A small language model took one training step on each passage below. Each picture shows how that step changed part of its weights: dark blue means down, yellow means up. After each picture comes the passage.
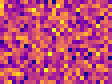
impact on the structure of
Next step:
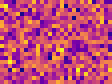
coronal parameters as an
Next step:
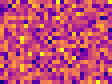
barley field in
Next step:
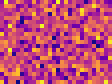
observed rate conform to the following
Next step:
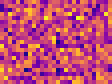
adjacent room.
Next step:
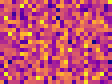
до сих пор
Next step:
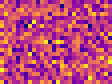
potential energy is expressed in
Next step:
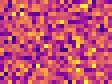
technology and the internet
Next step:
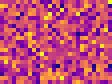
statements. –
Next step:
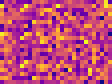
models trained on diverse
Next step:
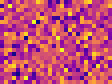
unidirectional or
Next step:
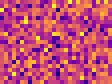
dan kegiatan
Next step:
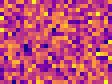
power consumption of the
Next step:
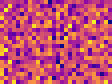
axis $a$, the
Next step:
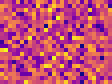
moved the distance
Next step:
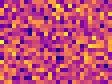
are taken straight and
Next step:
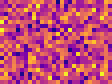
absent in the prepared
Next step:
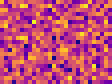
based on the assumptions that
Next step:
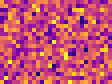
at the intersection of:
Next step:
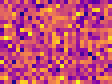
1. Fabrication of
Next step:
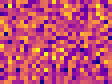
back more than 1000
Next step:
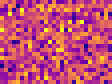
optimizing lipid
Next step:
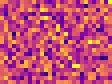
accommodate the
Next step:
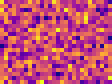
ensinar. Os
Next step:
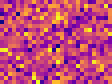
solely on formal and
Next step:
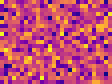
significant predictor of social media
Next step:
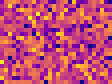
Analogously to general
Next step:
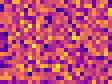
the non restrictive
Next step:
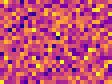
Control method will be
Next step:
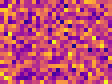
waveform of the electron
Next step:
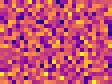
unidad es [m ³
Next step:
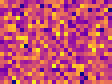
in the US or the
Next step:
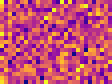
numbers at a time,
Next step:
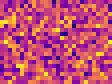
$l$ for which the
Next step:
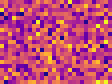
region of diameter
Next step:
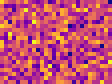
damper is an example
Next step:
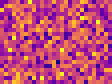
aspectos quizás
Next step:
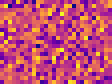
suggested before;
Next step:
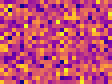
law with special principles
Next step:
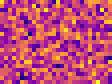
against boils,
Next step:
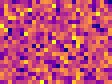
level is the „management
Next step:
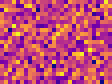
05- Fevral
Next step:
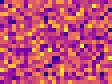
this by recapitulating
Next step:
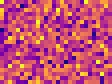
22 atom unit
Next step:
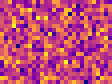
school students.
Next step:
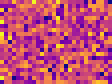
specific call center for
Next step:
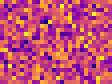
rough regime. In an
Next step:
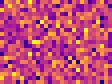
Muchos jóvenes
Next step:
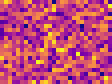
fulfilment of the
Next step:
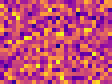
or mental developmental
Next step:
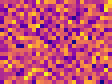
and Antioxidant
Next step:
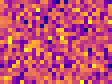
ferric oxide,
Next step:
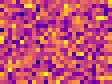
2. Devaney
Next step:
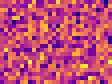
involvement was considered.
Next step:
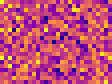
the measure associated to the
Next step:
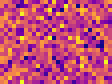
using an electric fencing
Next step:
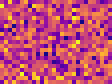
PDA medium at different
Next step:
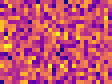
A similar compound has been
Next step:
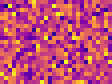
the water molecules
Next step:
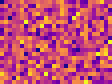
of Iloilo,
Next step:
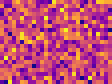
provide any performance again,
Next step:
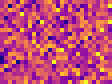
menjadi acuan
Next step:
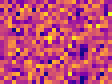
and speed of the
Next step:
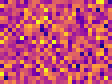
all cases, we were
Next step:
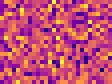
requiring the human
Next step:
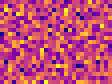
Zie tabel 1.
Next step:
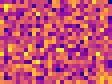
mg/ml. The
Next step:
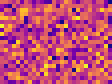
is met with aggression and
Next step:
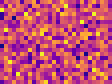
dataset, which is
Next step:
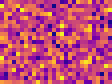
traditional PID
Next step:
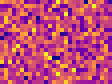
expect to find better
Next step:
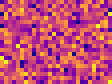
of Airy functions,
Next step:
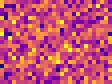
still negative or
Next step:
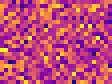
milled tube for
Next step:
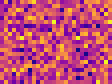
their methodical views on
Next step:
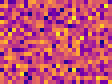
Thus, the prevalence
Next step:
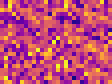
homotopy of
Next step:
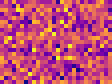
the evolution operator can be
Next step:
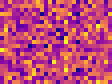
amplitude of
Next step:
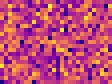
analyze factors
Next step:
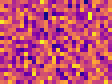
provided, with the corresponding
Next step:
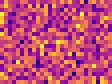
2: Dijagram
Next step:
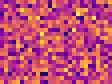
du patrimoine
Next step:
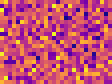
anak-anak yang
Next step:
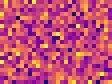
von 3D- und
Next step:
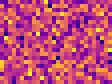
methods used for gradient
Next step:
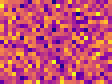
Fig. 1(b) and
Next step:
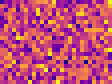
the potentials obtained with a
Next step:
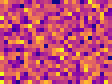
death in humans
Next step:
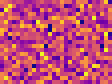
ce jour, que le
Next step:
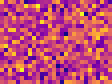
proposed tip~tilt
